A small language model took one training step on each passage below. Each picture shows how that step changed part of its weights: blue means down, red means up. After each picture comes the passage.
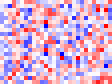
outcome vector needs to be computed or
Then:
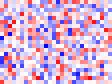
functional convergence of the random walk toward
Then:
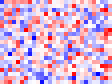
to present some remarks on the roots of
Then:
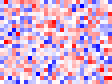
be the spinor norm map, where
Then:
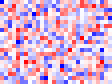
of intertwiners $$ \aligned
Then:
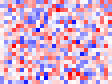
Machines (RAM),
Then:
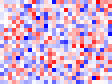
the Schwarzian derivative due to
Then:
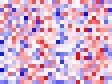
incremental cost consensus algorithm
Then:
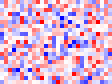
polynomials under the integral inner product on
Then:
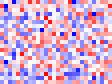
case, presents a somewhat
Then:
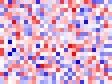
the arithmetic genus for disconnected curve is
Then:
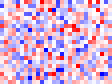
undirected multigraph.
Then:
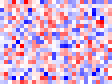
le quadrant $\RR_+
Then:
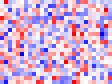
any $G_i\in
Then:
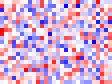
\vdots\\ 1&\lambda_{\deg
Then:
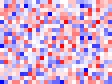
that the elements, functions and constants must
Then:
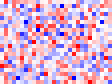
blue, there is a line
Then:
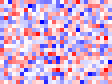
of codimension $2$ in any projective
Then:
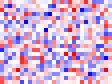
the roots of $p(x)$
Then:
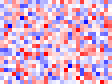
it would be possible to generalise these
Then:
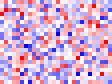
function $f$ between the two points
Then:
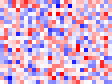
$\gamma$ on $\Sigma$ their
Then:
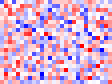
then the total number of vertices of the
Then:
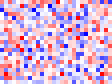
product structure, it follows that the base
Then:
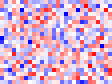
Princeton University Press,
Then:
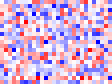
that $|t-\widebar{s}|
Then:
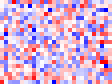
payout structure of GPP
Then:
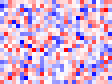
threaded using the SAT solver
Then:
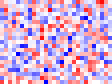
either in terms of the denominators
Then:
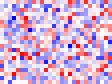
I review them here because they are often
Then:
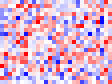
On constate que si $X$
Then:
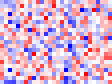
implies (\ref{ex2}) has
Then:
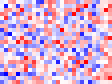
To this end, recall that the Heisenberg
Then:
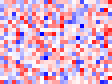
but neatly coincide with the first
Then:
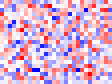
on infinite-dimensional spaces of maps was
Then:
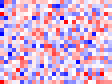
> 0$ for all $a
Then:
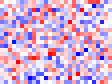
we have used the notations $$
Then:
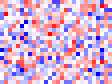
length of the potential $v$,
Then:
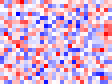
not present in the first-order expansion
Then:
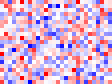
if $AD-BC$ is
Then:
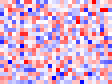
group of permutations on $n$
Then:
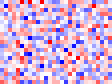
in $E^s$ such that
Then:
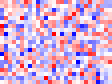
space. Of course, in this
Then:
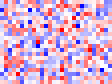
over $\mathbb{Z}$ the
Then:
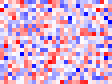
of an $s$-net in
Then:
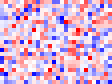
oscillations $n = 3$
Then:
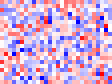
& DP & PAV &
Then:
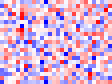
vertical composition of 3-morphisms in
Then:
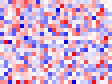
$E^{3}$ referred to any
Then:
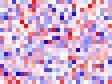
\ref{boundu}. We observe
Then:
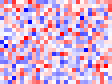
the Cartier divisor in some
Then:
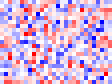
\] \end{rem} So long
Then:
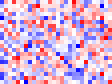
and thin objects applied to a
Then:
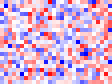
Rayleigh waves and hence supported
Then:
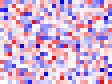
\right ) } \newcommand{
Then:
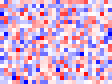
to better understand the normality of
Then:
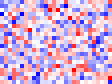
that $\tau(X\backslash
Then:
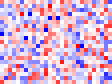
one raindrop added to
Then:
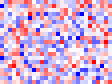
$m$. \end{remark}
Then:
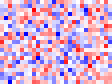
than for two independent samples, because we
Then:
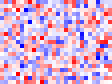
the number of homomorphisms stays the
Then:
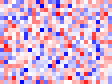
subsets of $D$ such that the
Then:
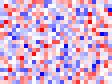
well-posedness for incompressible
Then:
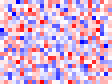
lines ``maximally tangent'' to
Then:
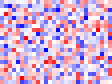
applied to inequality, that $$
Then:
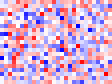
\cite{er2}, there exist
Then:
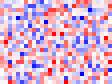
Autrement dit,
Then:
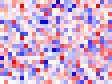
\begin{align} m_1
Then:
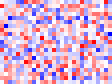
The restriction of the uniform metric
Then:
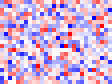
\nabla f(x) -
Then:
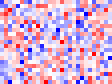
same, in general, as the length
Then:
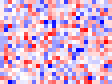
canonical $p$-dimension of a scheme
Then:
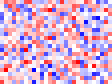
investigated the stability of the
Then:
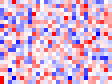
Carlitz exponential is an entire
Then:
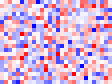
of the cross-validation criterion
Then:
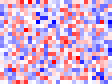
laser-plasma system, where
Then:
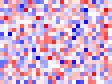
this subject over the years, I found
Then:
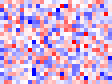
2 \, \begin{bmatrix}
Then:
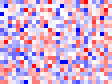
describe, including some that currently have
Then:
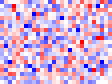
Then \[ \det \biggl(
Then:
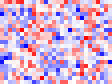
windows in Christian
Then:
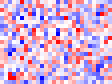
\btheta$ are $\hat
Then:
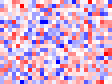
we have \begin{equation}
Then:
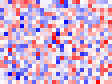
$M$ be a finite dimensional
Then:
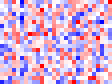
{\em arbitrary nonzero real number}. In
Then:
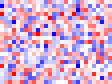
(See Figure 1 for an example.)
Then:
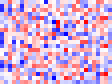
process that is directly related to the
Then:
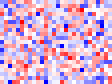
\] \begin{definition} For any
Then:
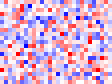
In Figure 4, each element of
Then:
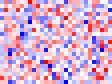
the angle of incidence equals the angle
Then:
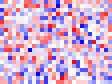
of $\mu$ and the equilibrium
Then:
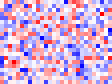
) \otimes \clq $ defined
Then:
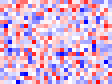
the conclusion is weaker in terms of
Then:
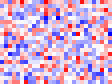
no-slip boundary condition
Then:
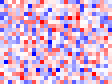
particular, Lemmas~4.1 and
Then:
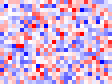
the full subcategory with proper supports for
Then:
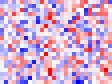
passa da uno
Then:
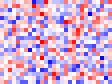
In local coordinates $x =
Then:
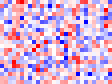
each $a, b \in
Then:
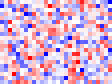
map $F$, elliptic regularity then shows
